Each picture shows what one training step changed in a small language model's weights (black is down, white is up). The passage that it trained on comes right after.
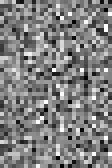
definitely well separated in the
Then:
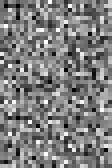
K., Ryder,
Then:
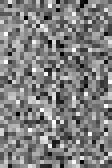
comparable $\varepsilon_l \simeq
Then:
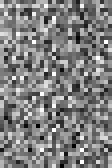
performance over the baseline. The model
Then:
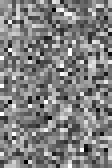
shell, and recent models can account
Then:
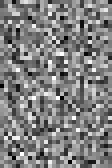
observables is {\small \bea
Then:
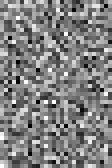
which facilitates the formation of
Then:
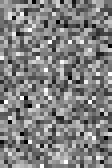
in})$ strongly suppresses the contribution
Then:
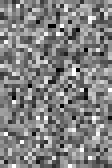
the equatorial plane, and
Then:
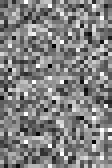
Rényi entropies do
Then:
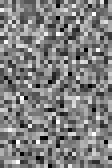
the two quadrupoles in
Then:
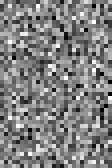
of the current-current response functions
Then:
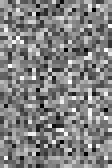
ASI Science Data Center,
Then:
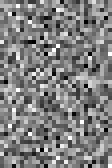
23, and there are usually
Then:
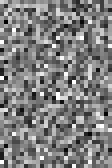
mass. In general, the
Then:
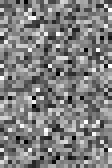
the Cu+Cu
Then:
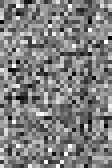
velocity is near to 2000
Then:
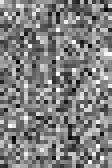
smaller than the dimensions of the considered
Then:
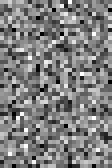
quark propagator in terms of
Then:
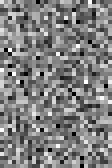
gradients. Our preliminary study
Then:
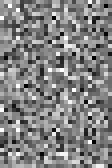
we design transparent metasurfaces
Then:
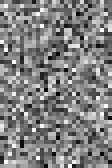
on the heat bath: it
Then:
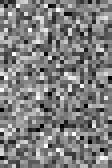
a commensurate ratio of
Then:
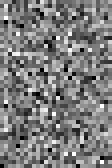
energies is as expected for a system
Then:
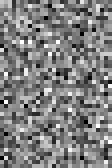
quantum bits, or qubits.
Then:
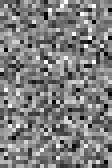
antibunching properties of the
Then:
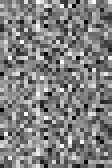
a 1D and a 3D
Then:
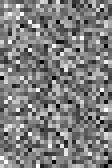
1, while in case 4,
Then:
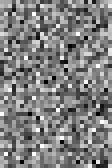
upper bound on the human resources
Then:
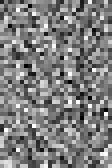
associated relative error (bottom panel).
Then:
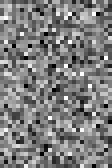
(transmission is inherently
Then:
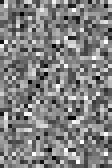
axes for auditing
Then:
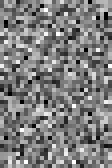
the thermodynamic limit ($\eta \to
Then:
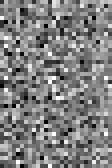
we show all stages for a
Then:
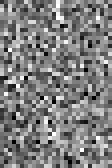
There are three cases to consider,
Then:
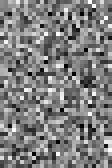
the KAM is expected to be
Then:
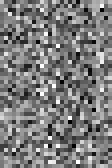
from below) and by the
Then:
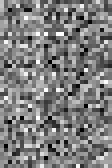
the total abundance. The transition from
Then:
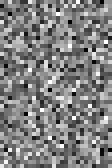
same methodology applies easily to the
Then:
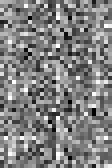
of observation of these particles in hadronic
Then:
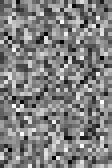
+ \cdots$, where we
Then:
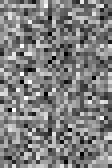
that in these restricted regions with higher
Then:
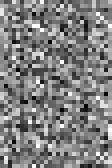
and 4000 Mpc, depending
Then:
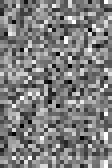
uncorrelated (orthogonal)
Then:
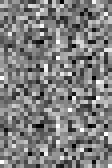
with the underlying adaptive processes.
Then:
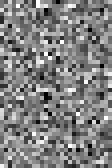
Rectangle Nebula}
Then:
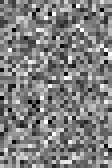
state led to an increase in
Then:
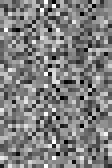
following rate \begin{align}
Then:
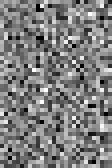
wave path that allows passage.
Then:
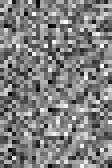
impact on capacity usage and application
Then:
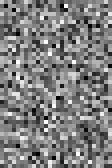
ion yields after dual-pulse
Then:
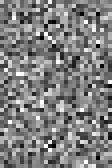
the $12$th grade
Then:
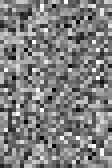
distribution for the data collected at the
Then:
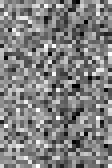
the LHC. With the high
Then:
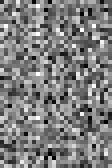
oMBL phase but not in
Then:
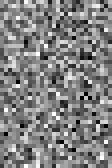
which agrees well with the experimental
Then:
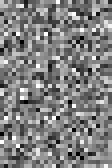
thanks to a wide range of
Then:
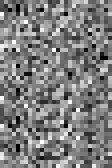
measurement point is necessary to identify any
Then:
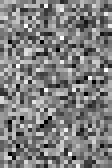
its abundance in population is not identical
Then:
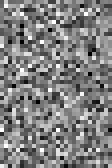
In order to quantify it we
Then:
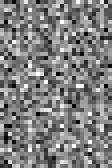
representative examples or use cases?
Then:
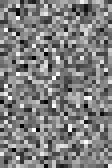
today this graph take a place
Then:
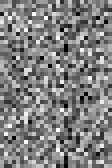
average degree of all the networks with
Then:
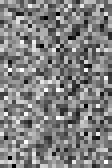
the region of our plot.}, before
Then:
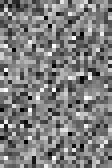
fermion line (and similarly for the
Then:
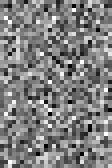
This line can be identified from following
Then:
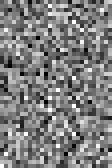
one usually defines the thermodynamic limit
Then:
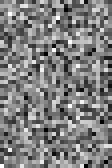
of $F$ we need to
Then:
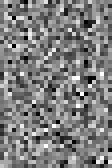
method is basically involved in the
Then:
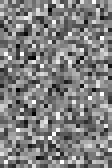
to a subroutine \\
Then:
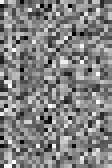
(ii)We can get a
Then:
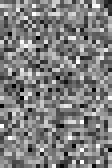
records in the trace,
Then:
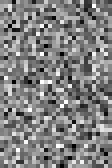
valence quarks. Because of the
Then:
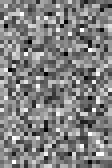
almost overlap. Here positive emission is
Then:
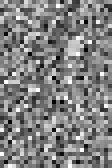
the frames, we integrate
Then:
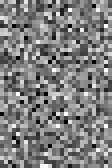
large number of false-positive
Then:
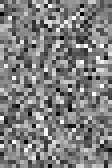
obtained from the WH formula.
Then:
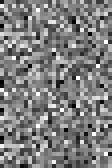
caption for a full description of
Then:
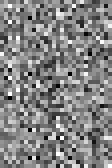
Moreover, these models do not lead
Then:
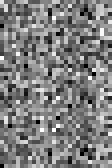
determined by using a fitting based on
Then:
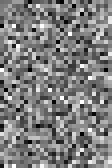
before interacting with waves entering through
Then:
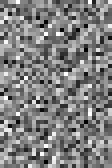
the black points are the simulated cooling
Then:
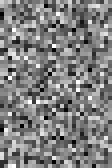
massive, old, compact galaxies in
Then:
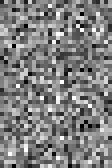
no solutions with real value of
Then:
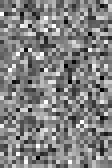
setting of the coupling strength corresponding to
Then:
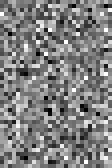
This corresponds to $\sim$80
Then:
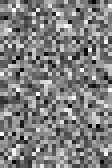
precise evaluation of SF-kinetics
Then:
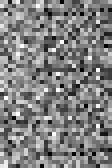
the GW spectra to vertex
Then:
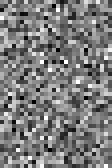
as some two-dimensional studies indicate
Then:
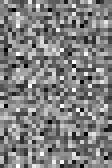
a solution. This conclusion to develop
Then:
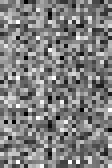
online) (A) A typical
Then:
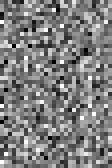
is the natural generalisation of the
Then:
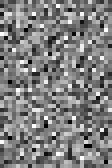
flat (right panel) priors
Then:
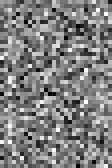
of $x$. One can easily
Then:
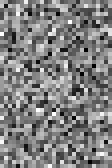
server instances. Table V and Table
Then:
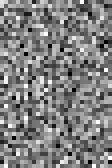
observe that the center of the mode
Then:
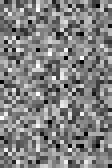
a result of adsorption
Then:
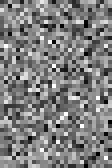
- 1 \msun$ as
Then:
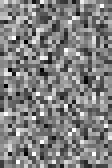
code is cleaned up,
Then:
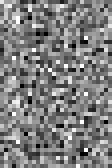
waves, they have been reported in
